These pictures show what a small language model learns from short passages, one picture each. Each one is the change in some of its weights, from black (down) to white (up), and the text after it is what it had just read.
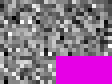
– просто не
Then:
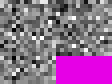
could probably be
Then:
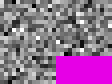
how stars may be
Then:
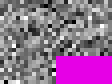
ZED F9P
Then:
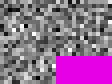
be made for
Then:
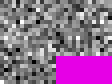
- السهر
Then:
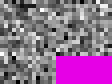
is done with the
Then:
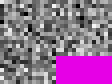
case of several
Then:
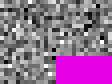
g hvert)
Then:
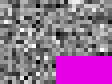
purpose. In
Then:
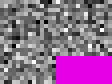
l'impact de
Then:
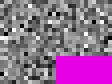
hám onı
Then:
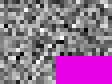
present a novel method
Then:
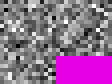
yoshlar ham
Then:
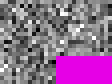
fixed we now
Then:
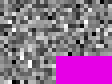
De leider van de
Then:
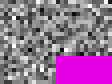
spin contribution tend
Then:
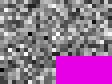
c2d} team
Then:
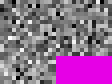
noted a significant
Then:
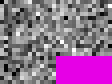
and D.~K.
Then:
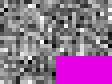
momentum $J$
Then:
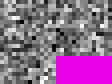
os resultados.
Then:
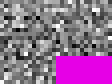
if the initial distribution
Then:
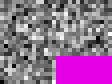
the OGE model this
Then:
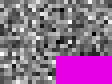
is distributed over
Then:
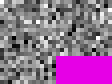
considerable disparity in
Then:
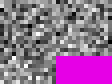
was used, and the
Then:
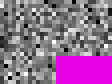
undergo rotational
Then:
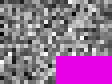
effects and the corresponding
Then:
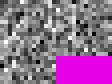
presented in Fig.
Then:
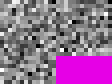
higher loop result at
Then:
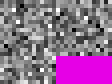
the eight axial
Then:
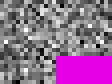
relax the structure with
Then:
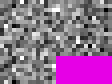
die eigene
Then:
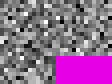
і 3-го
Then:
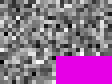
integers, whose
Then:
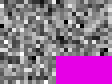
*El exilio
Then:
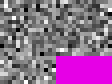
para ayudar
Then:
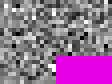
de enchente da
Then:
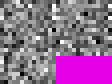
demandés aux
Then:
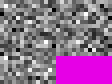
не вполне
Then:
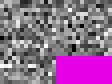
to form sublattice
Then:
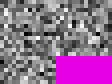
to photonic,
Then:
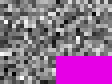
vida. Que no
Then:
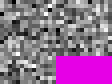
LSTM can be
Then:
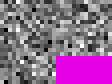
во время
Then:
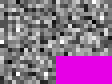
emission from W Com
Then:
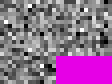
with \emph{all}
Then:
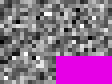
Snakes in the
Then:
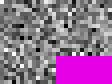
&\quad - \mu
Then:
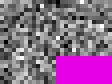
generation level. The
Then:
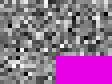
чувств //
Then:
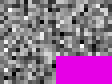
W E_z \rangle
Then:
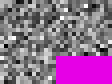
this formula, the
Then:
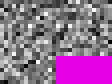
is used, which is
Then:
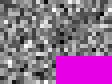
\approx 20
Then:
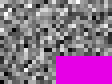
in this equation, the
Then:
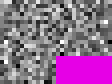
A significant advance
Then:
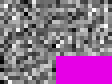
atau Badan
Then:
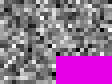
is infinite.
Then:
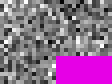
From here on it
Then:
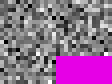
the absence of a
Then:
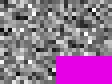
mechanism was
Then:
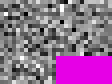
periodic potential
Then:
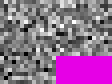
2 Tju Kim
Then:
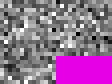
still true that
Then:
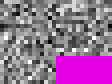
otro lado, las
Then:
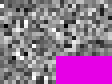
used in the TA
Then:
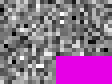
the top layer
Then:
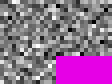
Веру. Вера
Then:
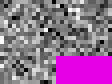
does not need to
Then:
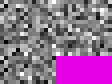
is supplied by
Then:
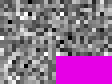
cacao el
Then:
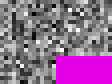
finite, signed
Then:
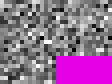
an undirected
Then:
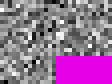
sign change which is
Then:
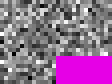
factor}\ \ \
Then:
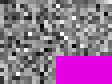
of the similar local
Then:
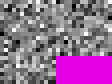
Enquanto, a
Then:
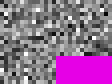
a new time scale
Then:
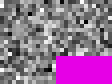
class $\CC$
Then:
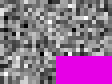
of the energy --- to
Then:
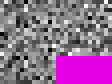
especially at the
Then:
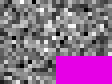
GS equation, using
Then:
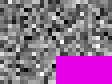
different frequencies
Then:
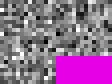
(right panel)
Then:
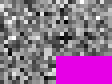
about the relativistic
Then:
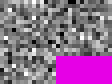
$\rho$, if at that
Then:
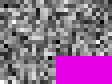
the shock is well
